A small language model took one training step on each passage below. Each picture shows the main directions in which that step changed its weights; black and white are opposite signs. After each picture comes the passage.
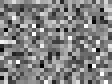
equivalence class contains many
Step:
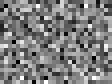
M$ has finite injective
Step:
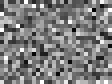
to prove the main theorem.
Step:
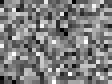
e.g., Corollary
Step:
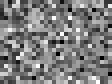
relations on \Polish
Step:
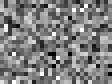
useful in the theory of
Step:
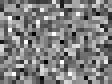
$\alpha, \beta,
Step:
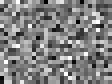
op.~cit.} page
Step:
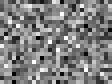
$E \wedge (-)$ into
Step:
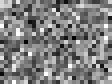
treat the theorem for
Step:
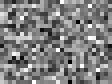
group. (The second product is
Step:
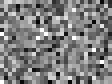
} $$ In the range
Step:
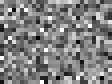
theory} of coassociative
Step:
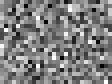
existence of solution in Theorem
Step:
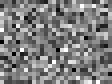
a boundary component. Its
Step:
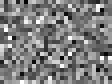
As in the proof of theorem
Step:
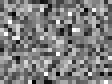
define the following functionals on
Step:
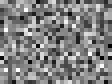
considering functions of several
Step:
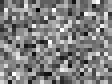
\in \Omega$, and for
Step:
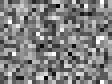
set of residues mod
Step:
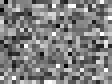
via the DPW
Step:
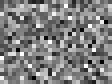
non-trivial critical
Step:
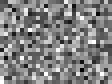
However, by a density
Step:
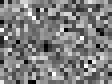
has exponent $p$,
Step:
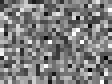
function is an example of a
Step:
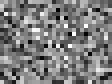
of their immediate
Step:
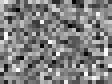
for all }\; \omega
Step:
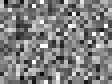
way, students as
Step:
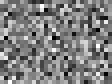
Let $q_3\leq
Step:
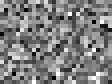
M$, with multiplication defined by
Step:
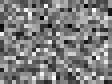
runs through the
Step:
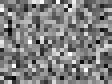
there is a regular Morse
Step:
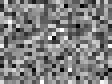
the proof of Lemma 8, we
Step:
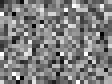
comparing for some high
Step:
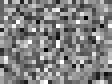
Sombor index,
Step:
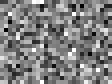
If $f$ is equivalent to
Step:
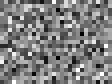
$v \in \text
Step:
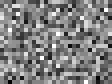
record value differences and
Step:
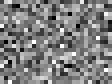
introduced for the DPA
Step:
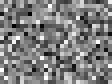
at the origin. We
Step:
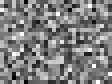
proved that one of the
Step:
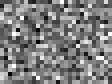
and convex, we know
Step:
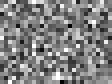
is a condition $q \leq
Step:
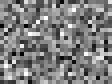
f, \eta\rangle$
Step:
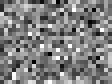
the word has the form
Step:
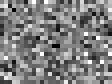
\end{eqnarray} and implies
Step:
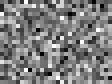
to construct IETs
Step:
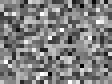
of Theorem 4.2 in
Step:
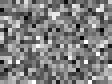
appear in various
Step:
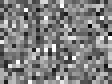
\(a_\varphi\) from
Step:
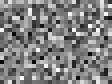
conditions. These images
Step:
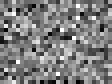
characterized by the property that every
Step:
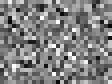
giving our desired
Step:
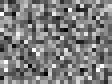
provided an example of a function
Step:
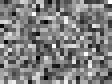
for enough large $n$
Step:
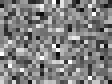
The pullback map.} The
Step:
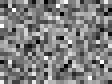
\end{maintheorem} The
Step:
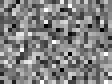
role of the metric on the
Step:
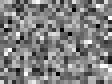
with constant term different from zero -
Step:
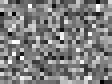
For error analysis,
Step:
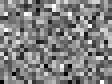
results for a isolated
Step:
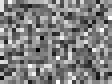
the standard forms of the
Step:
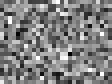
for each $k\in
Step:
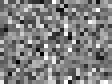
$H$. Therefore, the
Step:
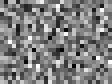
a subset $A \subset
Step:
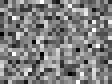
parameters $a$ or
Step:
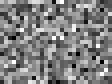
graph $\Gamma_{\Phi}$
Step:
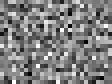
space of the special linear group
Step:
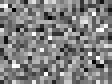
\end{center} Here
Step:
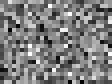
following upper and lower bound
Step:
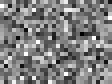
\lceil M\alpha
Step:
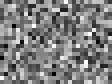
conservation laws
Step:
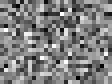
consequence of the important
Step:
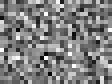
When $m$ is
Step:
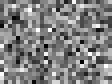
$\complexP$ in
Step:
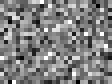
satisfies the assumptions of
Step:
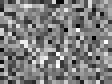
the isomorphism $$\xi :
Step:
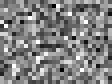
See also the examples
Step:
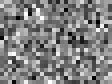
nilpotent the
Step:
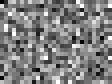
We show, however, that
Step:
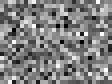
as well as semi- and
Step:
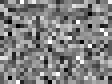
notation above, we have
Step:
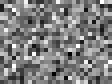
is easy to read
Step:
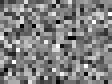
expansion problem and relative
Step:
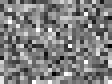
we need a large family of
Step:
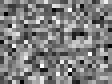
player: each time
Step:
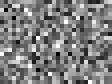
if agent $i$
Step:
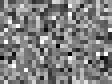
set of all such equivalence
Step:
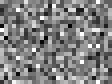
&=-\left[ \Delta
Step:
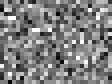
and, consequently,
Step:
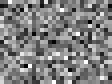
established that
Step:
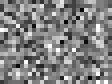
is exactly one vertex $
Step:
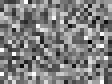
be rewritten as
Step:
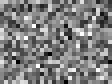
extend the linear branch
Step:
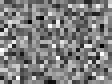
In both the cases, the
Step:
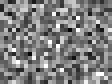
is a contradiction.
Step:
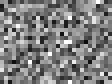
notations of standard paths
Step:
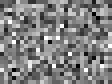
by corresponding control signals
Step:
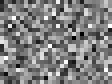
\forall~i$. We
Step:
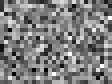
the solution of our inverse
